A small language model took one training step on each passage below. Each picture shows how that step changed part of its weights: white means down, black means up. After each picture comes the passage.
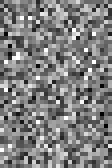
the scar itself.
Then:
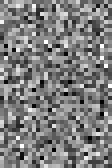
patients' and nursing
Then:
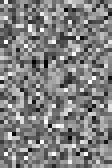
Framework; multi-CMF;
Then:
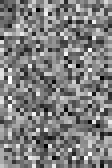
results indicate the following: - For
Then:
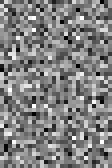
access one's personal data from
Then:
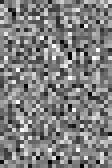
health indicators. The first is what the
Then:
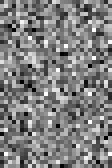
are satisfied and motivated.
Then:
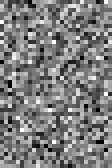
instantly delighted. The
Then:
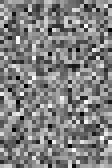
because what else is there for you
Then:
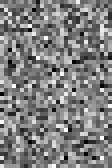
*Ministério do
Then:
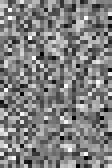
reflected, emitted, or
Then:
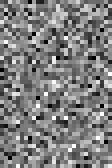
shampoo, solid
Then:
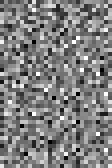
ranges of rare species
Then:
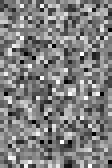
DFT theoretical calculation.
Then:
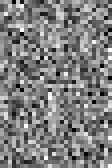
\text{Sum over }
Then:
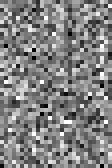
*Construction and Building
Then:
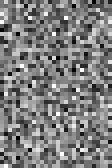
challenges of school inclusion in
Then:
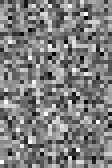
national levels, and in underlying models
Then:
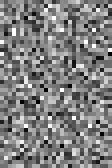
of passive film formation on
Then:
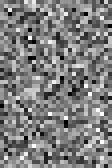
asociado a todo
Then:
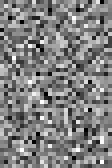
a significant effect on Performance
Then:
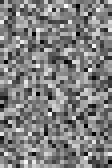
methods or software tools are needed to access
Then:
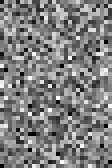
The average age for the sample was
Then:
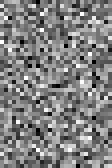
inclusive, equitable
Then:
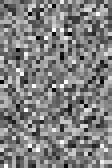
money banks in FCT
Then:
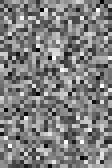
the literature, which directly identifies each
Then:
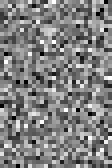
see they have learned enough and
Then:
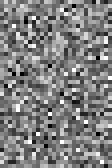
lives. In such a
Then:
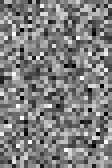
Baikal region.
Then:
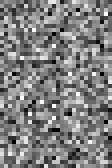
I. "X-Ray
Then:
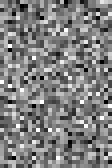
– No Notes: The text
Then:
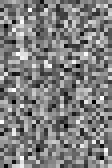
in layer l . In this case,
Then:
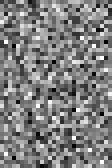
& Kibret, K.
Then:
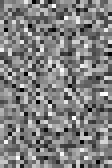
deforestation, which poses
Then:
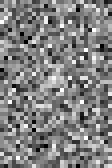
However, in the Law No.
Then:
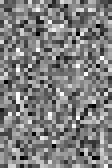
and Rural Resettlement.
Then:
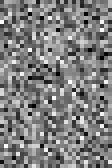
(E) Total cost of production
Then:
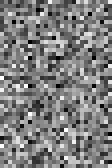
afford the desolvated
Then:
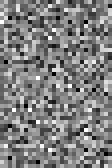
communities of the body such as the
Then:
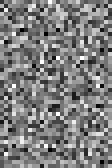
an incremental development process
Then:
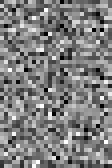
during shipping. It is though
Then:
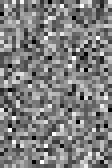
of abbreviations and
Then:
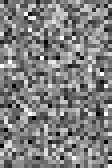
led to underestimation
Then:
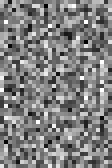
national infrastructure, BioMedIT
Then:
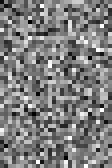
Learning in the Engineering
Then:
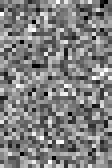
20° N and the winters
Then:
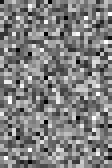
approach to the calculation of plastic
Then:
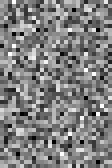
which is Studsvik's
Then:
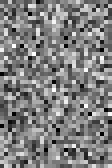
shared with industrial robotics;
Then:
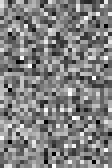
then, uses different functions to
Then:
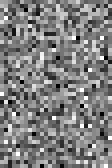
herb chlorogenic and
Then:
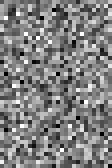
provides search feature to the nodes to
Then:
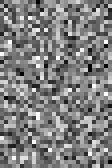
the phonetics of the language.
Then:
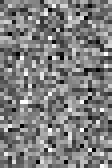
on the surface. Fig. 4.
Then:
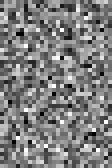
example, RTGS and
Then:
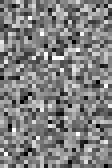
all.) 5. What is your
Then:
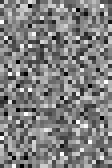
insides. The founder of
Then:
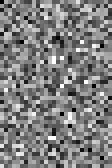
Pattern Recognition,
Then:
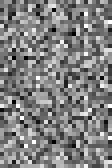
offshore operation complexities like
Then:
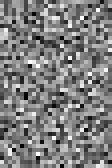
of the sample in liquid
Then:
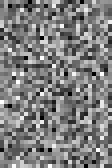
A brief description of each
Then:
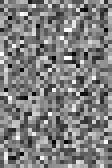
silicon RESEARCH
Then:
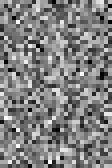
a mere judicial
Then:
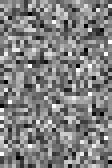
help in planning meals, managing
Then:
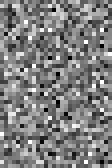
identify drones as an emerging risk
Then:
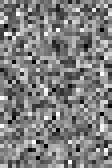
and J5 are the joints
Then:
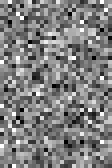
affordable, enabling
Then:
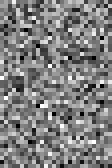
which is perceived as a complex
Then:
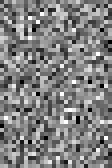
the field frequency. We have determined that
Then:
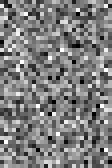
etiological diagnosis for their
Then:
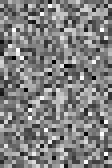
word error rate (WER)
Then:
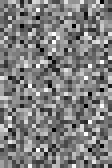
enable self-management education,
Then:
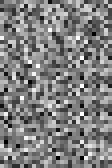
method was first developed in the University
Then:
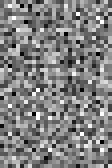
2D Images sketches to
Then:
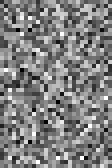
the spatial pattern of the collected
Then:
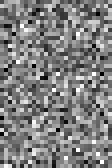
have been used. Three complexes
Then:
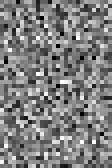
was equipped with a
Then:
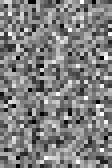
did you borrow from a physical
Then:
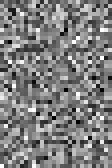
new themes or significant insights
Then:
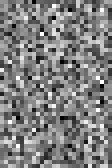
D. -Vega *et
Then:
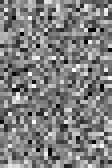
how food shapes us and our
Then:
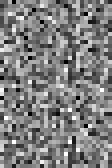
orthopedics and
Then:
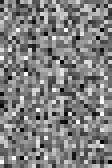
The first part starts with the analysis
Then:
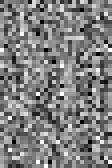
block layer. PAIO
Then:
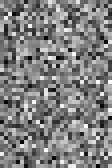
"wandering womb"
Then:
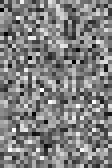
1. Introduction Dental
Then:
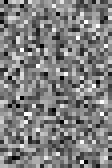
has a reddish or
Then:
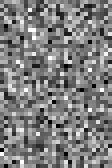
in the morning before offering
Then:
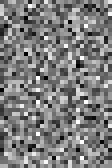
way, the presence of a
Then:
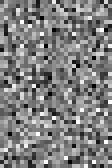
has something to do with
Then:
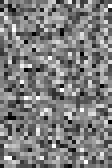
ID-card which should be
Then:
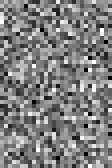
suspension layers were
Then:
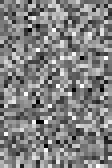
room so that everyone can have
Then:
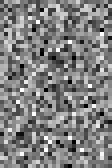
the K-Means algorithm in
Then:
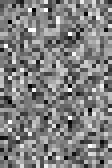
fluoroquinolones were
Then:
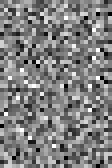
to diagnose and manage
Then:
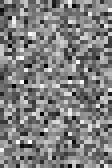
visualization plug-in
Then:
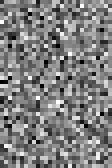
(solid line) and the
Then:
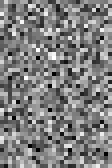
profile for time series in
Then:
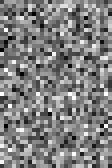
assurance, and regulatory security.
